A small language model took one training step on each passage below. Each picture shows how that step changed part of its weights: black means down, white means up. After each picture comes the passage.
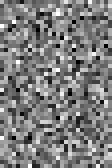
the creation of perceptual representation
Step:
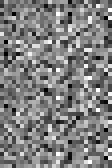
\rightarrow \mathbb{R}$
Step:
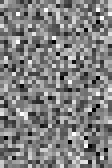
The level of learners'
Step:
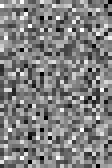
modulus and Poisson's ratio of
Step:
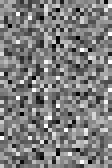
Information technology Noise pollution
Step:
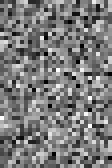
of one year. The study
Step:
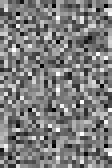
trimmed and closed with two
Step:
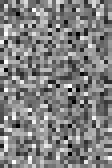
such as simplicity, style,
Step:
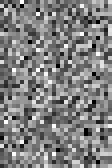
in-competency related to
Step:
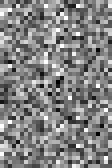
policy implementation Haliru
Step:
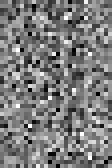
superobservations. The Figure
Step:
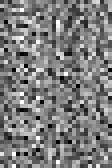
per panicle was recorded in
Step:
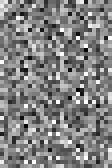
100 individuals (20%) who were
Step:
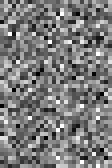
ways of measuring social rates of
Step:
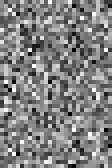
uniqueness, the following rules are
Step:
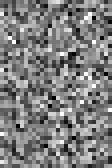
our results are more general.
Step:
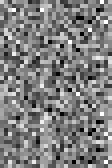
in civil justice”
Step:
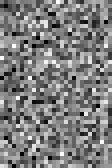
ELF. Students developed
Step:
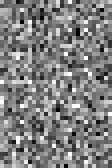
connections in Finsler geometry can
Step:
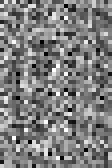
locations, personal hand held
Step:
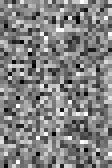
solution was passed through three solid
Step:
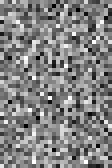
the charge-transfer
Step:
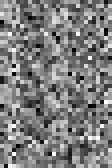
health problems specified by the lack of
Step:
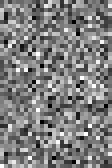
all rational numbers. Namely
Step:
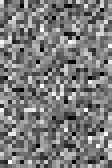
reflections from a UK based engineering
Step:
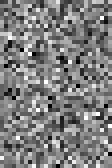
litre Sod.
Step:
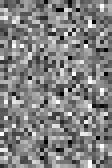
performance and predict the future performance
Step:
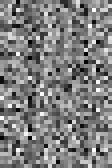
element based unit cell approach is applied
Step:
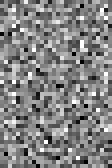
Multi-angle absorption photometer
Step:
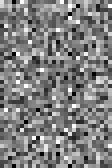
for any non-negative integrable
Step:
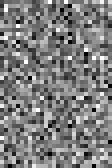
and Clustering for
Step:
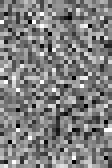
discusses the influence of brain
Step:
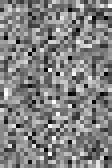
paper concerns the asymptotic behavior of the
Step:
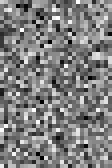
in Kupang Regency This
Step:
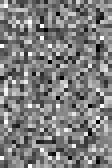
sensing using satellites [12].
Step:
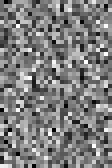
is for valence,
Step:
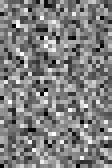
this approach mathematically rigorous by
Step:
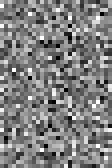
extended Vandermonde matrix and
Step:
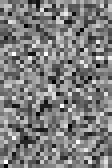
power} of $x$ in
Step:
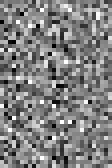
is, a centered Gaussian
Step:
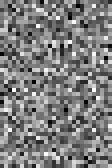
problem, to obtain (under suitable
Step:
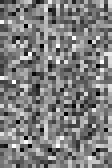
in Wien's displacement
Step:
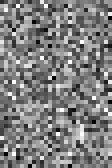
$\alpha^{ij}$ are uniquely
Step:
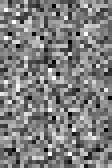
examines the impact of this
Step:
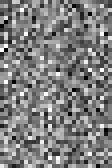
and the hydrological cycle
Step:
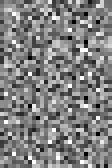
education and supporting collaborative processes within
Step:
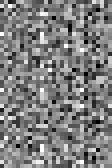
of dream mechanics to
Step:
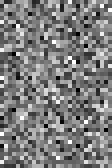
is explicit and takes the form
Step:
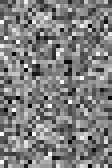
Figure 5: Brain 1:
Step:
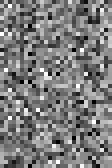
conventional PD technique for Load
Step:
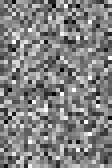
\end{equation} where
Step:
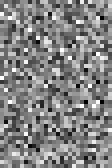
family and friends to
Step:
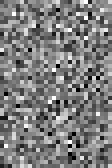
and $\xi '$ be as
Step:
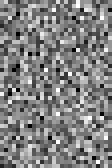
then $M+N$ is
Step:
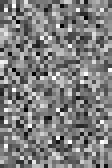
normalized, under each rank and using
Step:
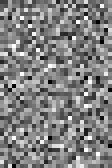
Theorem \ref{t16}
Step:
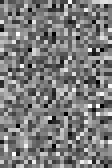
and other colloquial
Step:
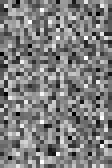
ultrafilter on a set
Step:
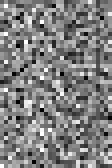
farmer killed by a
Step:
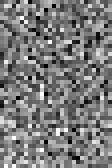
rise and fall of the signal during
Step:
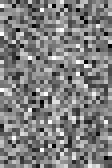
study confirmed the region's
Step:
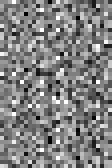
Background rationale 2
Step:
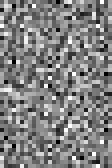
Volunteer Centre of
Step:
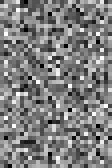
classification and segmentation tasks. When
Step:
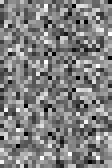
declines in abundances for
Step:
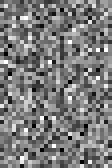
*providentia* is used
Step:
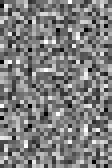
and spatial development and resilience of these
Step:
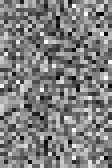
but the converse is not
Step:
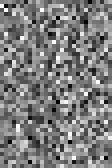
we apply the results obtained in the
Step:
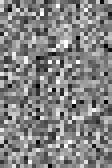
the contrary: operators $
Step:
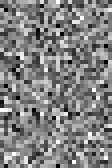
in RBV theory, the
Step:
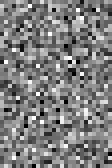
such as Middle East
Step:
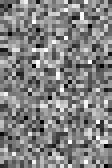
which needs sol-gel processing and
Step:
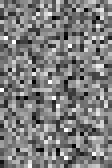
periphery in access to
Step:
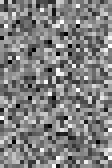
Spectral theorem. \pend
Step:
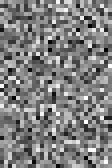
is a multiplicative set of ideals.
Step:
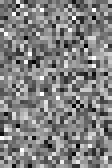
to prove the proposition, we must
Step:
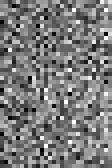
from science and technology commission of
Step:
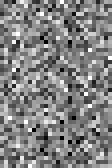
\end{align*} for
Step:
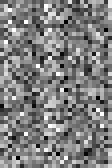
teeth and tongue,
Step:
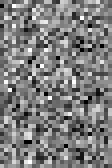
produce as by-product of
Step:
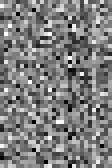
such as aldehyde protection
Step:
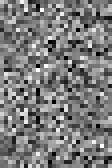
0.05 level of probability.
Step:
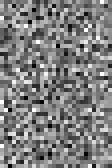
CeMM Research Center for
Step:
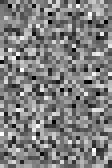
it in a neighborhood. Thus
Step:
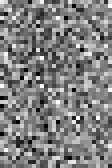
Summary This deliverable presents
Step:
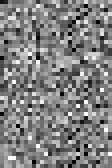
its as-built configuration
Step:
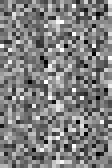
Portuguese Model of
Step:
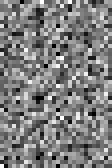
JOURNAL OF
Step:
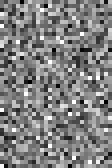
above, researchers can formulate the
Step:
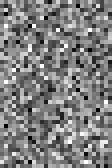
finitely generated modules and where we write
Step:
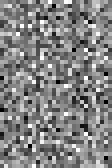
tourism as an element of international tourism
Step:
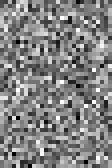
are $N_3 \equiv
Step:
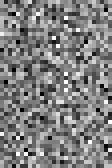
a model where music is integrated
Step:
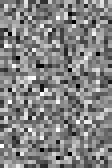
functions and its derivatives, more
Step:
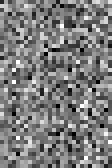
were not disclosed and other
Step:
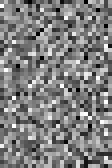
likely to be profitable under
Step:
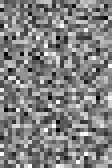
is no bucket that
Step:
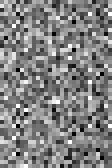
widespread attention from numerous
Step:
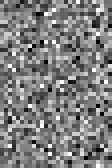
units of $RG$ are
